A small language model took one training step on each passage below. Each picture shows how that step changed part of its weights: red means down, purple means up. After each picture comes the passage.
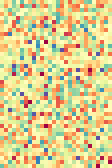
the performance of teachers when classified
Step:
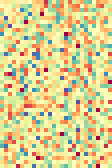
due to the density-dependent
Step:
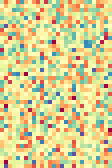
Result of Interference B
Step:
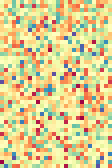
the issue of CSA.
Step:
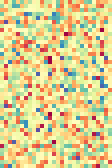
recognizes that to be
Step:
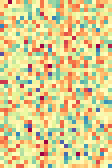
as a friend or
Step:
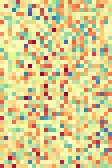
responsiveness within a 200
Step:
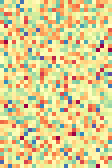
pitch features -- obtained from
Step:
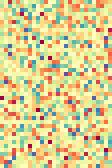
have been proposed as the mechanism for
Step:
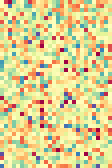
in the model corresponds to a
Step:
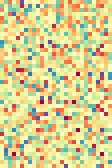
reduce the cost of green hydrogen
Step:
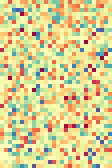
could compromise research participant
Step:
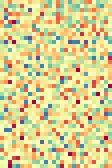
mass surface densities, star formation
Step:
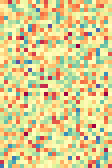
for very short times of propagation
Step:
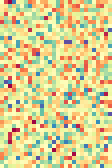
injection, we worked
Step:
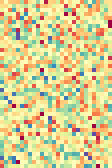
analysis is valid for strong,
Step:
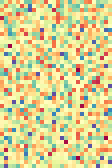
class of polyphenolic
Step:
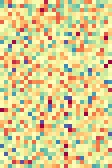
one cation is shown (see
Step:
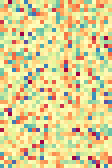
study to evaluate serum levels of
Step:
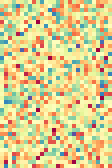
laser pulse is
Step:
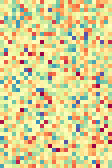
food industry, and local
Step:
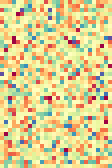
office space. Just as
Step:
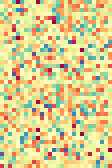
Framework Programme
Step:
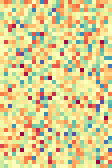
Intimate Partner
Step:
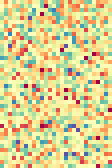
This point will be discussed again,
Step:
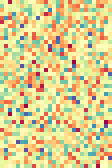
provide many valuable insights
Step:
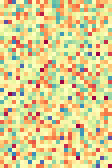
that O is invisible in
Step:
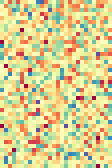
findings are generalizable for
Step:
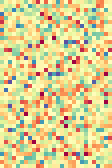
drift pattern could result in a
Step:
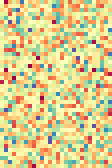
Statistical software
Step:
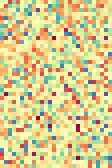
on the one hand, we
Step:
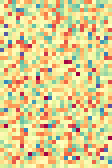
three orders in each parameter
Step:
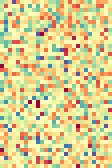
its shape, dynamic flow and
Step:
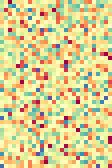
case scenario, density variation with
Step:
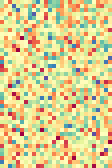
research process to ensure respect,
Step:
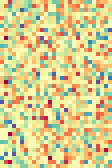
by the learner. The
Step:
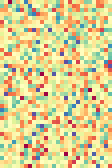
study of multi-centered solutions
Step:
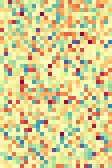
have a wide angular
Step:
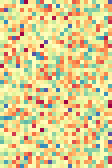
and let $LN =
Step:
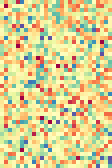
Science from Guwahati
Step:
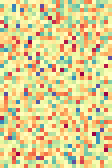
citizens to become involved
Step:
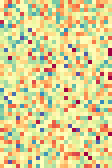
of image is selected by making use
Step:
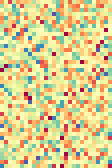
anastomosis with
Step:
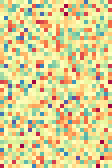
experimenter who operates the
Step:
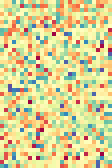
the switches of
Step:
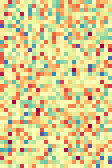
of interest in many clinical
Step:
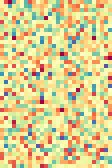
in all the senior secondary
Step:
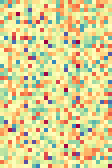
number of non-bonding
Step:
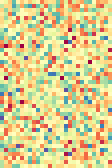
aforementioned solutions.
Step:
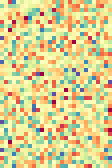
constantly gain energy based on its
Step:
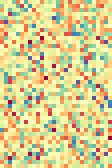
integer ADD /
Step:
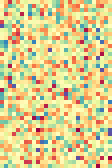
of NG solution to the
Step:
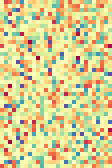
S. Jin, J.
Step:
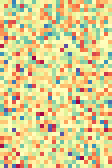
this onset moves to higher
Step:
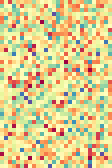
an invaluable source for
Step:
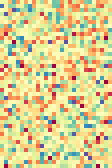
is customary to define
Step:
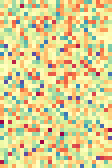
the flap [4]. The
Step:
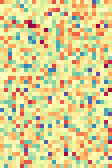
(modified) reaction rate which
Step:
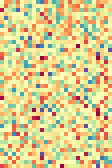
and reduces the need for
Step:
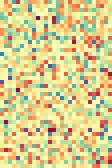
War on Terror and
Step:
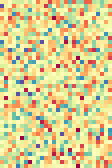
\ee Introducing the local
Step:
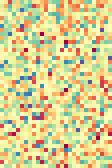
by the ratio of shear
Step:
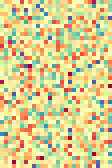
all $r>0$ we
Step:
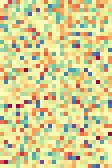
on what will be presented in
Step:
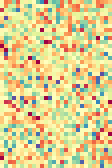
and Editing: all
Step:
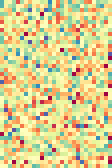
contribution of $s$-band
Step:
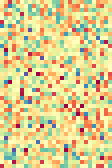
of the CMD sources were
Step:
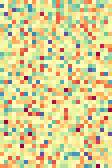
is the rate of heat conduction
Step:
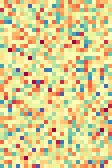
Pedagogical Sciences
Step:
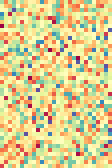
URI Reordering
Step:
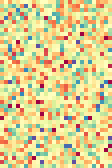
exert sufficient strain to
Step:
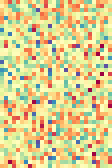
for these types of deviations is
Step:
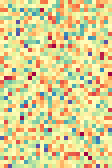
ball color is recorded
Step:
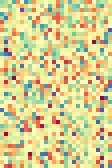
resonance Raman scattering
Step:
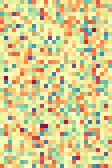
gen}). Therefore, the
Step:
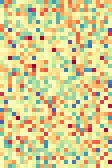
paper, and plastic to
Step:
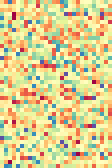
internet. This paper,
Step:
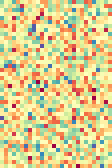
2c-b) \quad
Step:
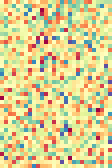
sensitivity refractive index
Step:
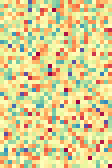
type is that the decorated
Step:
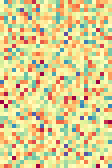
will improve the computations in the
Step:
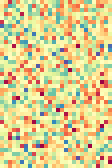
of the lungs,
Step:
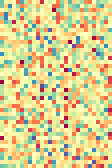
rotation curves breaks down.
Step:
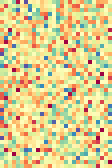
management of information, energy and entropy
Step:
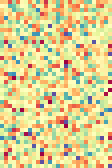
for the initial condition (eq.
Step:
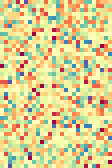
pattern of fringes. The
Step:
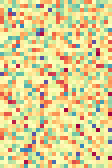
allergic (A) and
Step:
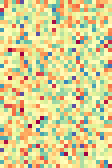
Compute global thresholds
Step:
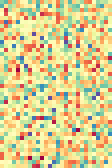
account for vacuum fluctuations
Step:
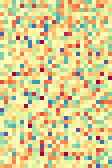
the variation by a factor of 2
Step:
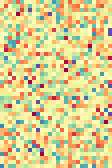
laws (that might contain
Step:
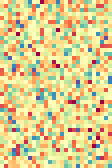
about 36% as compared with
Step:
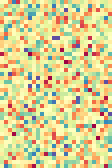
output. However, these countries have
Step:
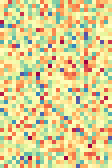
of fractures, and
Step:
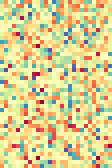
It is not a computational
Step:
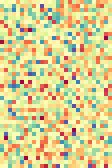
care symbol “*”
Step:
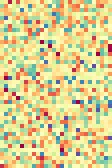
partition the same into nine
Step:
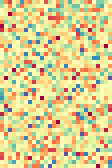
X-ray regime and models for
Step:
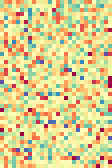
spectrum of topics including environment observations
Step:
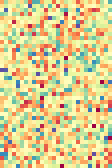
the correct quantum constrained moduli
